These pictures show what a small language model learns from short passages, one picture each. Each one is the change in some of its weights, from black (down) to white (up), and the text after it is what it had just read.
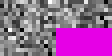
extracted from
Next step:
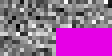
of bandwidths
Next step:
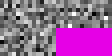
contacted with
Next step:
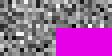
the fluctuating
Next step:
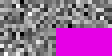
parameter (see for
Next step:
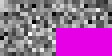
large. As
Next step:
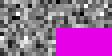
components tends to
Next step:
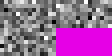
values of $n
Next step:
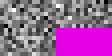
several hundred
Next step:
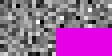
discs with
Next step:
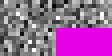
description of a transition
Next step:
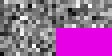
dependence of the peak
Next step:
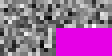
conversion, the
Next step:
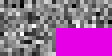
H. Lew
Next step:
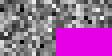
pressure sensors
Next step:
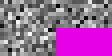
be reflected in
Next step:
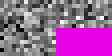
to possess
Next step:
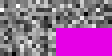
Fock space.
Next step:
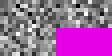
galaxies between the two
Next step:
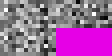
Moreover, we
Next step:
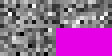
depends on the mass
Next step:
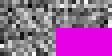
of resonances has
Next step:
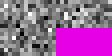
be used to
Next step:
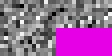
for 113 spectral
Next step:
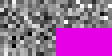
with filaments
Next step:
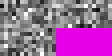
was called, so
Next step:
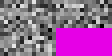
parameters and large size
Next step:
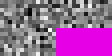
does not.
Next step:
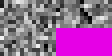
or equal to that
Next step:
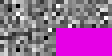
state reached by
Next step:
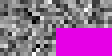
are compared with
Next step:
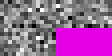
spin weight
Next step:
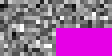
\\ \hline The
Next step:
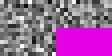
replaced with
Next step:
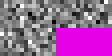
peak region receives
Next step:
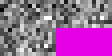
contrast, this
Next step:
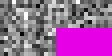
so can have
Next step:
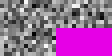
on $\Sigma$.
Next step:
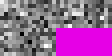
term. Therefore,
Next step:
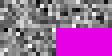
we have seen,
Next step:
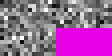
found numerically by
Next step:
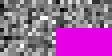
constraint reads,
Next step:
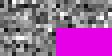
f$, so that
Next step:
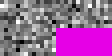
The variance of this
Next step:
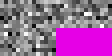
Modality |
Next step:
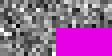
of water,
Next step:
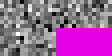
of qubits
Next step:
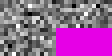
This research lays
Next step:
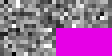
spatial derivative terms,
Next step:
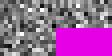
region from which we
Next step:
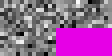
of the spectral function
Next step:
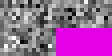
so far based on
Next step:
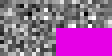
possible values. One
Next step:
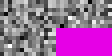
reassuring that
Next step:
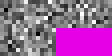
in recovering
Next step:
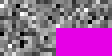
Since the average length
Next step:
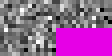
B greater than
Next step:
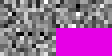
their separation).
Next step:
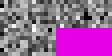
similar input pairs close
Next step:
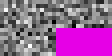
under the lattice
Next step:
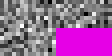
stable dynamics is rather
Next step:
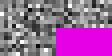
the UV
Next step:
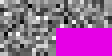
is a publication
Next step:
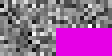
is associated with the
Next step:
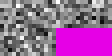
of example patterns
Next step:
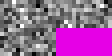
it also offers
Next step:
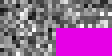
problem typical of point
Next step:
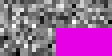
The different colors
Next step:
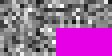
have established it
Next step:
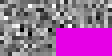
phase, defined by
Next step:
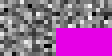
classical unit spins
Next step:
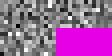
how IAR can
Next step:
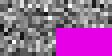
the sum of three
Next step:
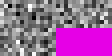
rely on the
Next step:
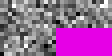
the $\ph
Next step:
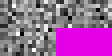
the transition rate,
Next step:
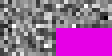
domain, the simulation
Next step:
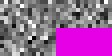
scaling region for
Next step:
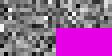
needing an additional
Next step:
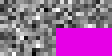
with $x$
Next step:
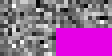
the form domain of
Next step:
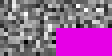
form that we
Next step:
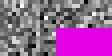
distance from the
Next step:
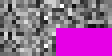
see the fluctuation
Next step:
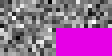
significant correlation with the
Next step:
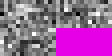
global perturbative
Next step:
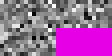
input and dynamic
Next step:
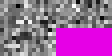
We found that this
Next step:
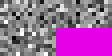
derived for the
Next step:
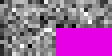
identified to create
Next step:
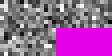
Gev for
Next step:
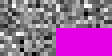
the coordinates
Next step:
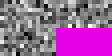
our recent analysis on
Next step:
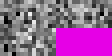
board based on
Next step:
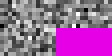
the leading order in
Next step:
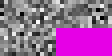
possible atomic internal
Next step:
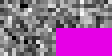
to introduce two temperature
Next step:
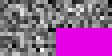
Physics, University of
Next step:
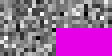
phase transformations
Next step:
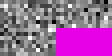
A large number of
